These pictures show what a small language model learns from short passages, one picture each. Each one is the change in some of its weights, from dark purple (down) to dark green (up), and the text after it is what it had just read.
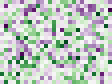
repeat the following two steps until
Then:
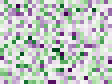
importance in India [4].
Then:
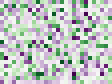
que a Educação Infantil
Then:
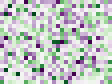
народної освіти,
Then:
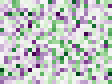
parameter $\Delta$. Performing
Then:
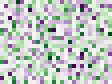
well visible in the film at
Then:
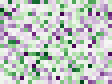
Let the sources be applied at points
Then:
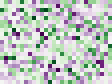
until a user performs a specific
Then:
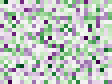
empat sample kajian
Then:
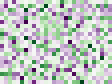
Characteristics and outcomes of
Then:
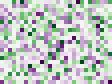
as the domain wall of marginal
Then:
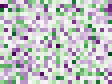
de los satélites al
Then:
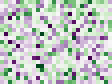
auroral emissions observed
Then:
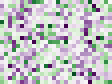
gap (in black) compared to
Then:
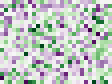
point-to-point or
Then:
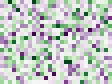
the correct distances between any two
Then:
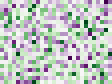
-closed map.* The
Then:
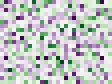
l'action afin de
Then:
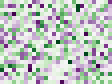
θ , the following equation has
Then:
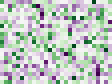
glibenclamide at
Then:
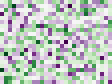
component. The phases are separated
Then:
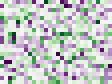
qismi bo‘lgan bir
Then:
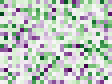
an element of security, there is
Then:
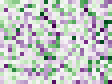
miembros del mismo
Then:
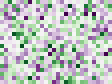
System in Clinical
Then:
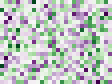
essential change in the transmitted
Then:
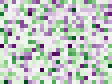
message to others before sending
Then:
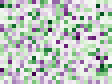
and loneliness.
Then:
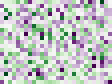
unique "reversed"
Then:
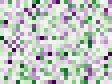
класи ідею
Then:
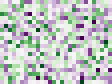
(1976) to perform the
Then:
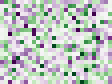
и поврежденных
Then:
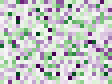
*Le réalisme dans
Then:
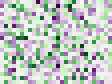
day, hour by hour
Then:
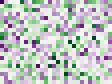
cells and other specialized features are
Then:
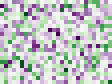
papá y mamá
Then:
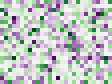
10. Jovliev,
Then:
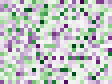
backgrounds, we require that the
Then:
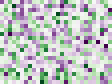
by fitting to determine the quality
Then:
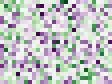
Education and founder of the Department
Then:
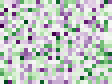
tensor of matter fields to diverge
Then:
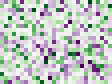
was slightly higher in subgroup
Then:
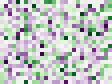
some viruses, such as
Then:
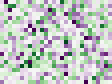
similar behavior. ``` 1 public
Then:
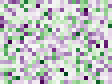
the group's adherents
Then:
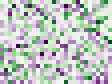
of $r$ that cover the
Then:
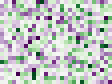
grape varieties that can
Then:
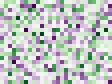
select appropriate tools for the modeling
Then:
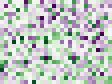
constructed. After that, in
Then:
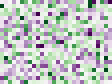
Cúpula das Nações
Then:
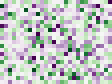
2: different mild steel
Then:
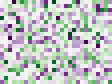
assim o futuro da
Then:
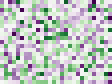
\midrule OCC &
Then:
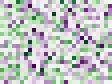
water addition and at the end,
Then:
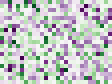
aktivlarining tarkibi va
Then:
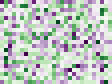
pneumatic driven mechanisms
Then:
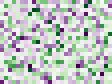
kalus dari eksplan
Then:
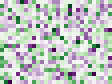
qanadları açılmış
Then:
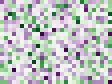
trajectories between the
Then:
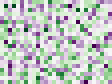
Çalışmada, Web
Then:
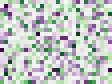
(undil.) b;
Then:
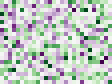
thereby showing that water is better
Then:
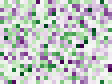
providing us with the archival
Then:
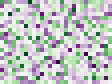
apresentado; o documento
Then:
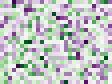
product to warrant a good
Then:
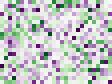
and do not participate in the
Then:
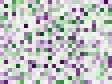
Astronomer at the
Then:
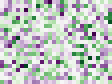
Lasserre et al.
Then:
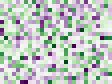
Sometimes (S),
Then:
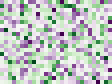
en línea:
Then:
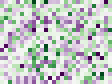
with geostatistical methods
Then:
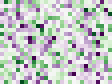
due to chain alignment. These
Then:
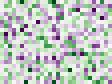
The synthesized beam is
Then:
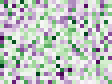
OSS participants. These characteristics of
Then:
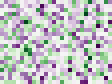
no tocante ao trato
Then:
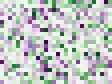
garantia de uma tutela
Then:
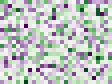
humidity, CO₂
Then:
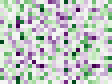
XRD and TEM measurements.
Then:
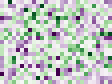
absorber layer, carrier
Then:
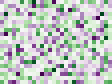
Vels Institute of Science,
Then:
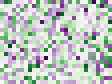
Тошкент давлат
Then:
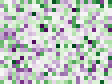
complete set of classifications for
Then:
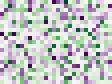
NLL BFKL
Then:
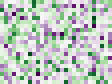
it is difficult not only for children
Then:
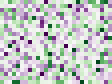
Rajshahi City
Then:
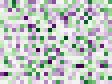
of 28 dwarf galaxies
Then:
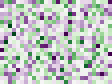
про деривацію та
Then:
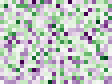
pulse stimulus critically
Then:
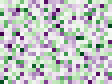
e a busca de alternativas
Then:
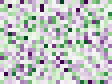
0.5 for NCR,
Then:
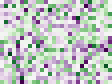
meningkatkan kinerja
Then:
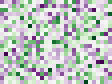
and the effect of differently
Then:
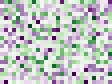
a} = \exp \left
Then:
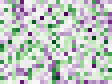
by fibrinogen-dependent and
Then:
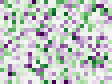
a su costo y a la
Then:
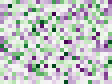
усул орқали
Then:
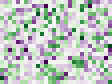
tribimaximal mixings
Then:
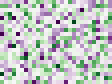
— Toshkent. 6.
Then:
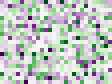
los diversos componentes. A
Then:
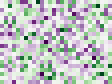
представлена информация
